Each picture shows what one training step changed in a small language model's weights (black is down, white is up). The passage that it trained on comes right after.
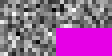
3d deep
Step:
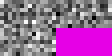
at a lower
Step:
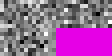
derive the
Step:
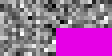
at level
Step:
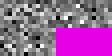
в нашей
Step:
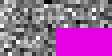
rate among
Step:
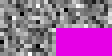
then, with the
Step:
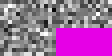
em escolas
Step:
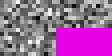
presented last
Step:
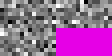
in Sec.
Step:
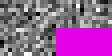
results from the
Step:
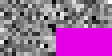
not, in
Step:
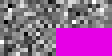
unit vector
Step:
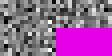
mean true
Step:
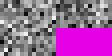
An important
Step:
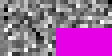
at program
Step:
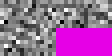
light generate
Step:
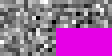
Norte /
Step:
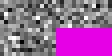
talk is
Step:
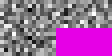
a relational
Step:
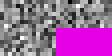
of the method to
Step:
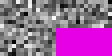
variance our
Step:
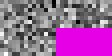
most of the
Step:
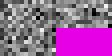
productores de
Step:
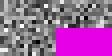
energy calibration
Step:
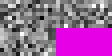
particles to
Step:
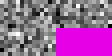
Kecil dan
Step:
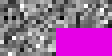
temperature as
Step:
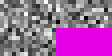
trapping to
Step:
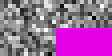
zijn de
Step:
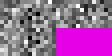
possibility of
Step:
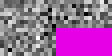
before the
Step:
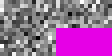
to the solution
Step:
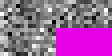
East and
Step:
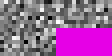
va doimiy
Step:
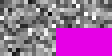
considered setup
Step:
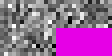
debe ser
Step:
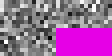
to the general
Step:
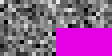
Todos los
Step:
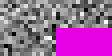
because of the
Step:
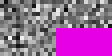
This method is
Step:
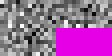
su contribución
